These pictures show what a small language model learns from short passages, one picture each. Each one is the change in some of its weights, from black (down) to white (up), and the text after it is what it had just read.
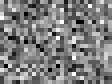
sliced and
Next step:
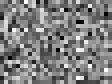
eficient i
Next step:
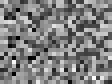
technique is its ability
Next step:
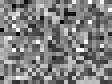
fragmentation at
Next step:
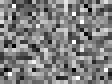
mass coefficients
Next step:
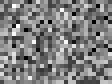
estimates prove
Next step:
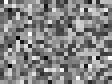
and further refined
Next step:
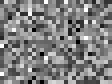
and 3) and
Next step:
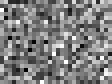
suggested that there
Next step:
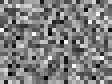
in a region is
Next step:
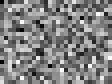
we discuss our method
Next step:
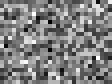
existence of the
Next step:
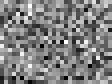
and a survey of
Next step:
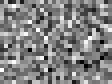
necessarily reflect the
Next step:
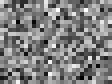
that the release
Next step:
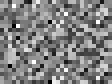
serve as
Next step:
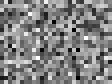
enhance the performance of
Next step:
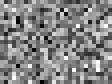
sapling, and
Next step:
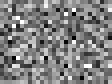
al. The
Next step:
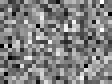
Islam and,
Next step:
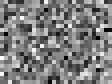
when necessary adjusting
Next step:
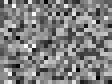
be elastic
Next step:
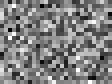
30 days from
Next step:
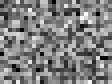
different sound
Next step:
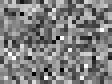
to the results produced
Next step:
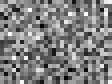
for human health,
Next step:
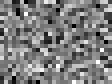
descriptions of
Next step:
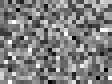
company involves more
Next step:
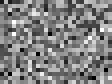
young women and men
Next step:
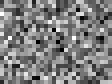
club but the
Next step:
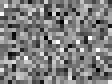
Raised by
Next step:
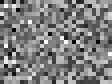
comprises a
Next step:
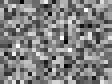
respectively. The
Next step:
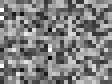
based on the time
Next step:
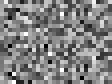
is the minimum
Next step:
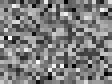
compared to men
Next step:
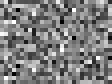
forms of work are
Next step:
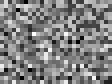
can be achieved through
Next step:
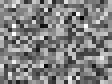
plates in
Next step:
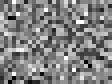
fraction of
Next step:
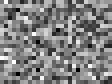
is also linked
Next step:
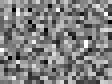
partners managed their
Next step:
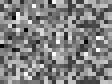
latter region
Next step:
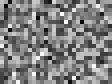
presenting the current
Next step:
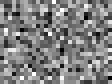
approaches have recently
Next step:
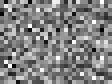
Equation 1
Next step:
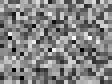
on the modified
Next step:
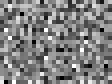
the state. -
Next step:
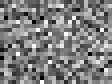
analysed the
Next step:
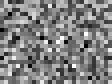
new records,
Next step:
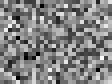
like counts represent
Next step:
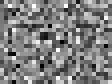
as well as future
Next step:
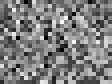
underlined the
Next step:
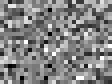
it is expected that
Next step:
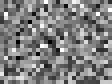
positive verdict
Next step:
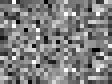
Frontal section
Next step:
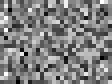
organized using
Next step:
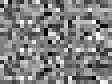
study examined
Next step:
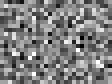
the varieties
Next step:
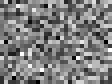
partnership of the
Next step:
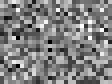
downregulation of
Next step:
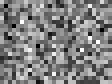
Branding is
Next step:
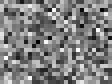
to communicate with
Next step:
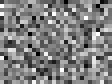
literary theories
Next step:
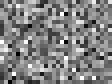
a solution of
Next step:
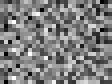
State University,
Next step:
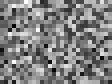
the government though her
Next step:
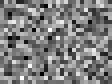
researchers in studies is
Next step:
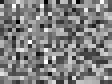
Between 2 and
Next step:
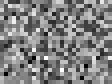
about the benefits of
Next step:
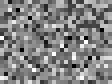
family, which consists
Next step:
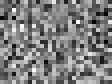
Information behavior,
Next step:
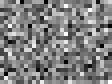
most commonly used
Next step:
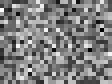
Based on the
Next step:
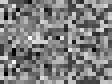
coefficients of
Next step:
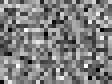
in different scientific
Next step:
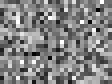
of the map
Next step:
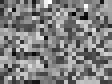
of root
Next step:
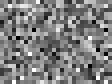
the sample has been
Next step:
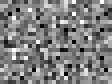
soil, water,
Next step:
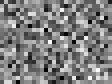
during reverse
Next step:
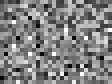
identity, the
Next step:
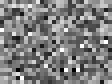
the AES process
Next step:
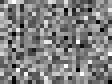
NLP methods
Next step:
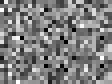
and psychological
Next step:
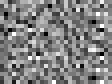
Abstract In this
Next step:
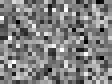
bromate was
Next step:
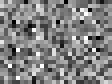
ml of appropriate
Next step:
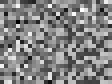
and characterize
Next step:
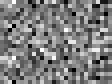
Food contact application
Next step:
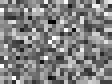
instrument to know
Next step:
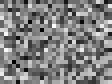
model that was
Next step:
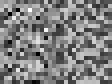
of Science,
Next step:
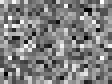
nodule have
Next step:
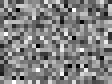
work, its
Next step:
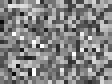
the basis of their
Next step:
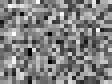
the number of all
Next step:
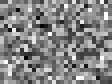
out, it can
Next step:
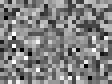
increase their risk of
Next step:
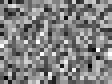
less concentration in the
